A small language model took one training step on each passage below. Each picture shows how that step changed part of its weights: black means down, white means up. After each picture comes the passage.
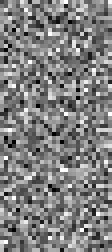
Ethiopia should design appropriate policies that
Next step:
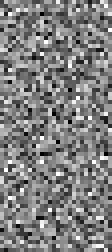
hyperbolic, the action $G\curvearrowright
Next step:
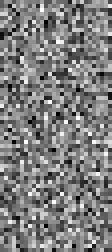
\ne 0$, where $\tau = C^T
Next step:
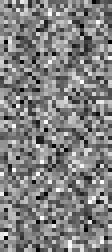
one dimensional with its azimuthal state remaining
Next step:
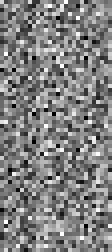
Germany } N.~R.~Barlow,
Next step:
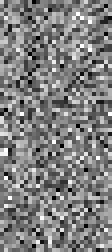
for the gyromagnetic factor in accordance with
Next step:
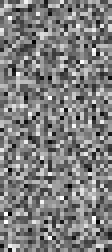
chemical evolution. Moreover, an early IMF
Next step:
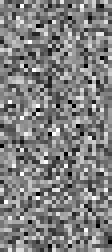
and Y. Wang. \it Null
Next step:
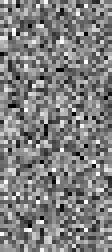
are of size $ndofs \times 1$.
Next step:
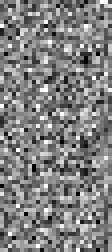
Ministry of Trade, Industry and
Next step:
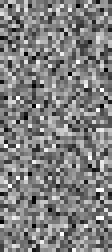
asymptotics of the spacetimes.\\ \\ A major goal
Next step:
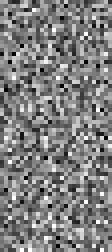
(1972). \textit{Letters on
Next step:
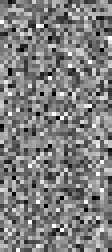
be calculated from the spatial components of $\Delta
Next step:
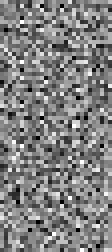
we address the question whether the measurement of a {\it
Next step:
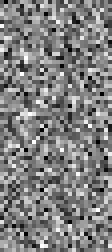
dull colors can be elegantly
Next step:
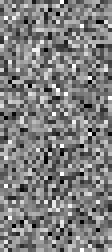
$\beta_A$ are calculated as functions of temperature
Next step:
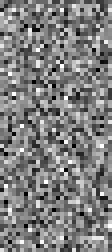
more 'pessimistic'}. When integrating the
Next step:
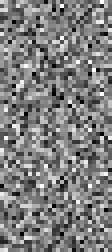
the trace trend (relative change) and the
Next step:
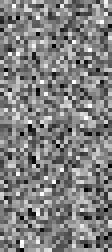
increase above approximately 350--400~V,
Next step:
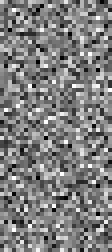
the scalar q-model by means of computer simulations
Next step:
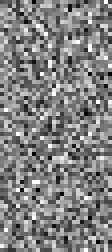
circumstances, debt is necessary to
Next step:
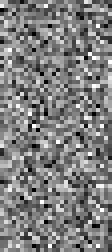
finite in this paper.} and finite subsets of certain
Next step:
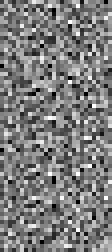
work~\cite{Wang:2020saq} to
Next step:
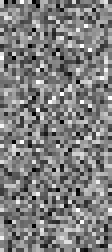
membrane area can vary while the enclosed
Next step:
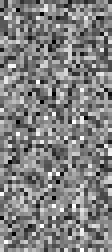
expressed by its second difference or $h$-vector:
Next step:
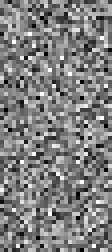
to use Lemma \ref{dense} for
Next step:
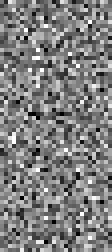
$\eta^{\ast}$ in Case~D drops
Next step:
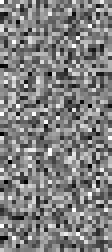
requirements and potential losses from adverse price
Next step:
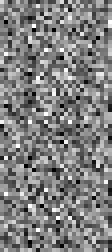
density spatial distribution at two time steps. Trapped electrons
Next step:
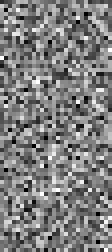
Let us recall the local Taylor formula with the
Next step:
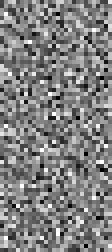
and reduced model for the Kurtosis of
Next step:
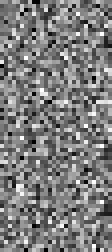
microscopic dynamics. Within the range of parameters studied
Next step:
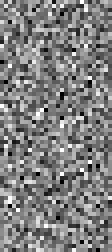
$\mathcal{X}$ be a class of lattices and
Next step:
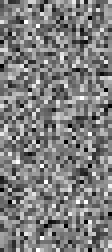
through SFB 611} \footnote{corresponding
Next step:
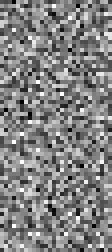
illustrates the spectrum for the case of a finite
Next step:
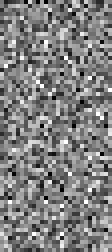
$\Good$. (For definiteness,
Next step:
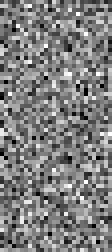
Exploratory Lens for SE}
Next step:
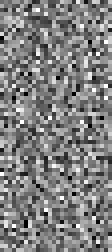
in steady-state. When the gas temperature at the
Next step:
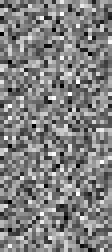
necessitates exploiting repetition,
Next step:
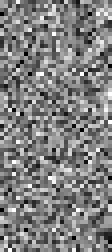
abundances and their ranks.\\ As we
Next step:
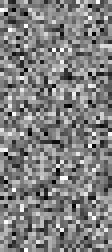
a utility function $U(\cdot)$, defined as
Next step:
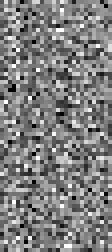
reader that the `universal' description of
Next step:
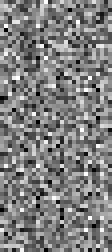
patches from multiple points in the refinement
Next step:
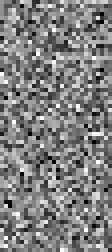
of the extra dimensions with factorizable geometry can explain the
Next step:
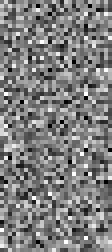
Based on Eq. (1), the corresponding
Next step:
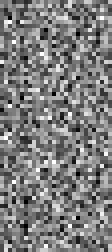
{\bibfnamefont {D.~C.}\ \bibnamefont
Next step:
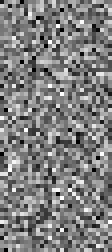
charmed meson production, the ratios of data over
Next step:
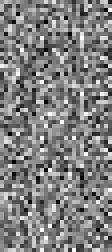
governed by a N-qubit Hamiltonian, where
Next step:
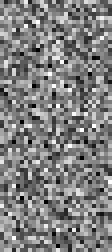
is virtually simple and $\Lambda_3$
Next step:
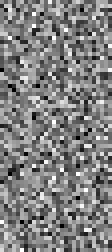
\subsection{} \label{presentation section}
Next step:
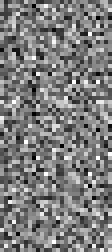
approximation. The projected initial peculiar velocities
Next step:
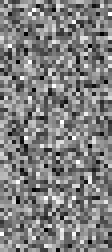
of infinite subsets $S_i \ (i
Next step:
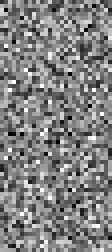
$G=\L_m(q)$ does not
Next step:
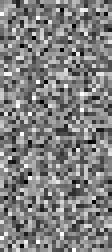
find a semi-stable bundle $E\in
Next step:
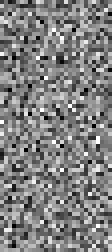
the distance matrix from $D_X$ by
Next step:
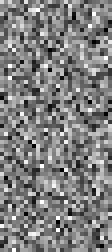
storage and processing can be parallelized. The
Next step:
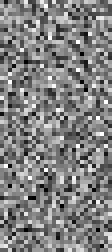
is not the null form, there exists $x
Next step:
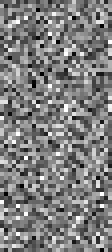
to the well known expression for the self-energy at
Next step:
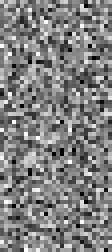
if $f$ is a $2$-cell
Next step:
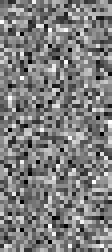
be formulated as a double optimization problem: a
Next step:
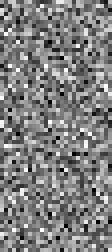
light curves show signs of instrumental effects. A
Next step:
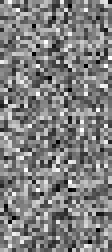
Jana, and H. Banka, "A
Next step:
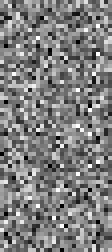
code, and keywords. The revised structure
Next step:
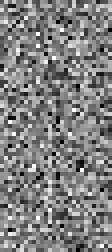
of stopped ants at random positions on the bridge
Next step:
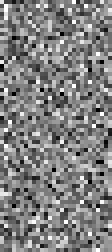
in serial correlation strength $\rho$ (because
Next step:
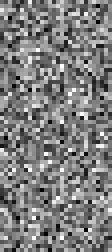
U$ for all $t\geq \tau$.
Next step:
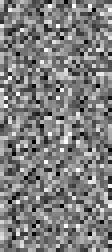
upper bounded by the area fraction covered by the Q
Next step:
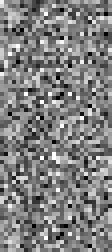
$\stakeholder_j$ to broadcast
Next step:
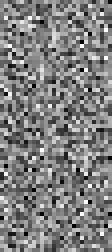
The recursive formula for $k=3$ can be
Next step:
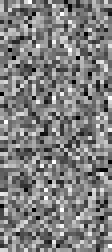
luminance observ\'ee : le terme de
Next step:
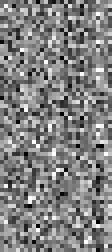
\maketitle \begin{abstract} We give a local
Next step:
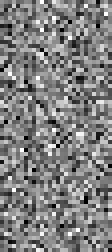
the anatomical displacements achieved by six different
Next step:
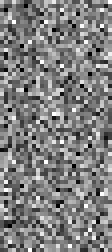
idea about what the (almost) optimal transportation
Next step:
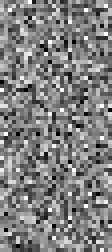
approaches: the impedance (c) and the
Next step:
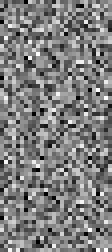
$\lambda=0.2$. For online
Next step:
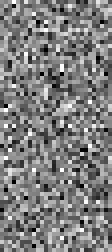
$x_{{\rm dS}}=1$ with different
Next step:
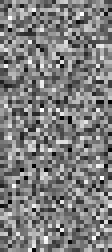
the low-shifted datasets, so we averaged over
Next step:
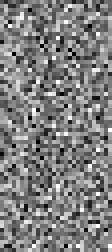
of holomorphic maps from $\cc^n$ to
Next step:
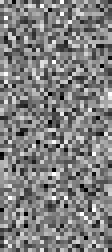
The lines of different types are calculated from equation
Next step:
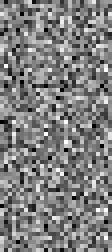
(\ref{PSDD}) can be integrated using the
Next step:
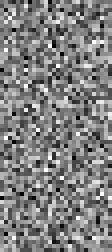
is non-empty and compact; \item there exists
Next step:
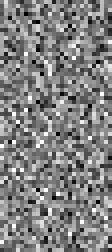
data but its size is incompatible with the
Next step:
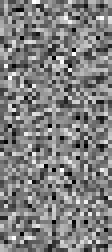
foliations and recall Gluck and
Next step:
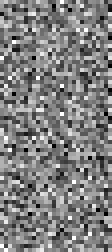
optical depth at a given ALP energy and position.
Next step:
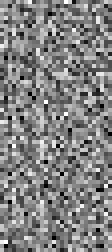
localized states of the insulator phase, have fluctuations
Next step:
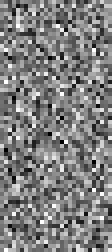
the reference frame. The Hamiltonian can be generally written
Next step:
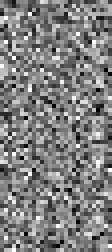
that we have neglected the last term of
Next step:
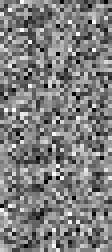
the literature \cite{gui2020review}.
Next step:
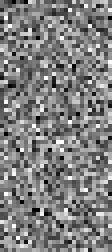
maxima at large $\bas$. The contours of
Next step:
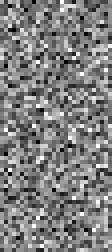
O{\sc vi} column density in radiatively
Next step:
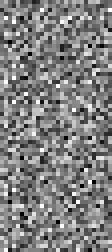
Yukawa Institute for Theoretical Physics,
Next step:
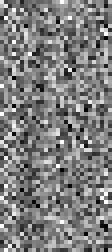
Harvard-Smithsonian Center for
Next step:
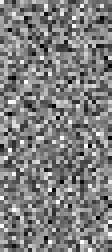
to probe and measured fluid properties such as $K$
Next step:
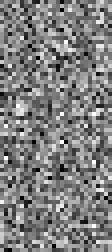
wall on the transport in the double exchange system. It
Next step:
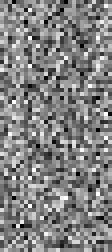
cycle complete-graph Ramsey numbers} are
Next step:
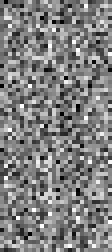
player can always most last on $G\plus
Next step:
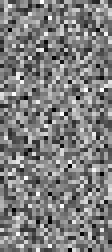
$G$) evaluated in the adjoint representation. If
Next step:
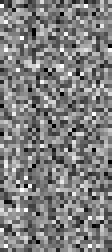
Corollary; the estimations of the difference between
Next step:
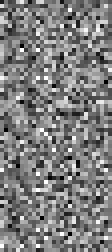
several limitations prohibit the widespread
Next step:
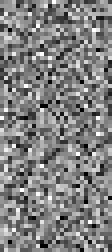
of periodic points in such a dynamical system: the points
